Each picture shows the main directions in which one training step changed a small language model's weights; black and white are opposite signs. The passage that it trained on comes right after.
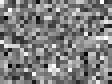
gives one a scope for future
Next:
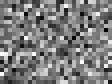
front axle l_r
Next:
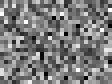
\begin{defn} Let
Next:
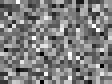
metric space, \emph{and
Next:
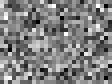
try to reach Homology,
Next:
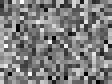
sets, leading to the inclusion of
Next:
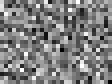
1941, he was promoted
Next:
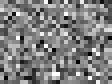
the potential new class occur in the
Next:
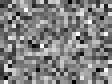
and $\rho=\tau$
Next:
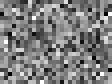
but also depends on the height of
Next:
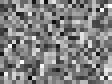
to the pulsar,
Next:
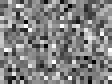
=0;\frac{% \partial
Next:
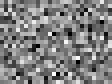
| $\varepsilon$ | Median
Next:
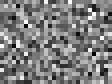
DE, et al.
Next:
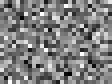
the Agniveer Corpus
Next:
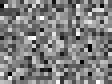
computational results show that the approach can
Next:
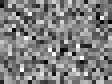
and is in good agreement with the
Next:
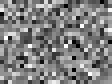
including the full evolution of the natural
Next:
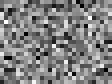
perturbation theory only for states whose size
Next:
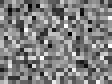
fondly adopted the title
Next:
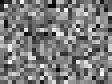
level is an increasing function of the
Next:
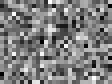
for the squeezed vacuum for
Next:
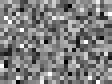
$Z$; and consequently some
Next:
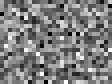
if it admits a resolution.
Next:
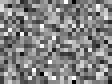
which are weak by proportion.
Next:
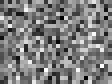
P granules, which play an
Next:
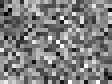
while remaining 79 percent
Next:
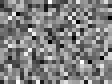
for the last decades. They
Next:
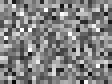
exposure, water contamination, and
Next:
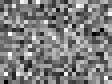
corresponding differential equations takes the same
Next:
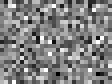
threatened, endangered or
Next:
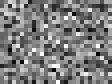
of the two-DOF
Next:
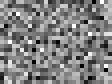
the M1 and M2
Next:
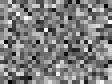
and let $y_i$
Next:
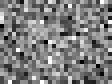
each year. GEV probability
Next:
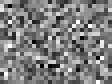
conclude with one more statement which seems
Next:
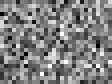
2\)'' assigns the
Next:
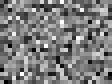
of $\alpha$. This ratio is
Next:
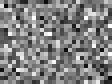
leads to \begin{equation}
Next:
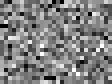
permutations of the components of
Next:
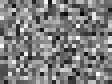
German Research Center for
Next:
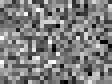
Wet Compaction to Blue
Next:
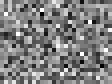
is cleaner than those of
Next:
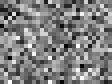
the conclusion that in this case
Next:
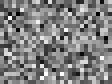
hence the rate of formation of the
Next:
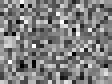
physics. The increasingly precise magnetic moment
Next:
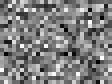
of $\Gamma_1$. Since
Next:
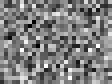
Kotlowski, W.,
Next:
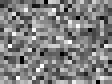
$N_B$ for the
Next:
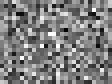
oligarchs, and
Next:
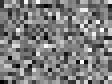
BIHS) is published each year
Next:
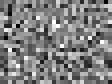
may correctly answer factual
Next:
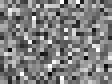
has also been found, although precise
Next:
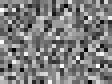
- Barghouti,
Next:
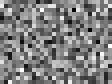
corresponds to the fish density in
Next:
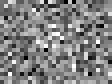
one wants to know the number
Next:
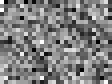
atomic ensemble under EIT
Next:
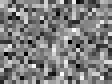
of both DY Per and
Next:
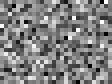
$\Omega^2 = \lambda
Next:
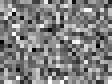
the neighbourhoods' environmental aspect with
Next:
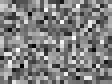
with informed consent, and
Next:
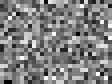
to the crystallographic parameters of
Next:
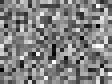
acute pancreatitis,
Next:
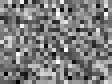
use (\ref{Jz})
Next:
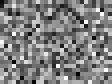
Using the MESA code,
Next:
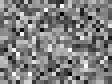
metal, notable for its high
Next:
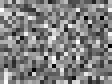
these two regions in more detail in
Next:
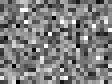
morphism $\psi_\del$ are
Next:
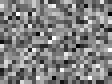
to be a corrective
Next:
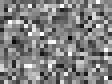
mechanism. What occurs after the
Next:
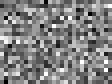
the universal subscheme of
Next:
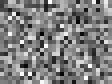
for the lack of interest of engineering
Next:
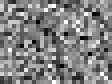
enough to put in (1):
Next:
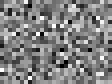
should be updated and adapted
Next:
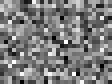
such that $H \setminus
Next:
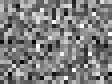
inserted MESSI
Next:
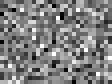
some spin-$s$ gauge
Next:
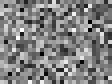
fully compute the ring structure of
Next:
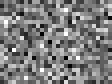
by neglecting accelerations in
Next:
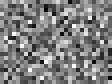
development, Consolidated,
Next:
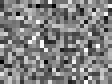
how NixOS can be
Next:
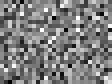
approaches. This method, in
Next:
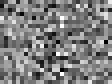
by weight loss method while observing
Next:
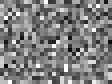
the friendship relations
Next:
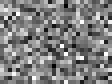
the proof of the claim in this
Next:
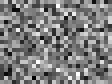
is the same, the rate of
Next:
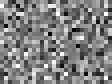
at different times, leading to the
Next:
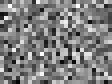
&FUV Saturation \\
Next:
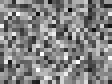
the HR diagram, with increasing
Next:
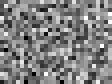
value as $\lambda\ll
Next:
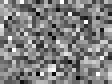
the same basis, for instance
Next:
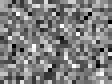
and it has the required properties.
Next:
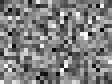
was entering the Industrial
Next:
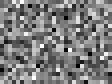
surveys. For example, questions
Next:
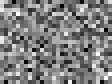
results and the discussion of the
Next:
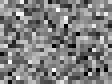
in this study have also shown that
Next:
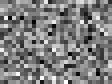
avoid a recurrence of a
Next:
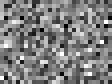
direction. When dc force becomes
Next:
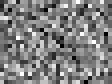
correction from relaxing the strong
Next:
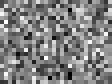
Engel series transformation}\par This
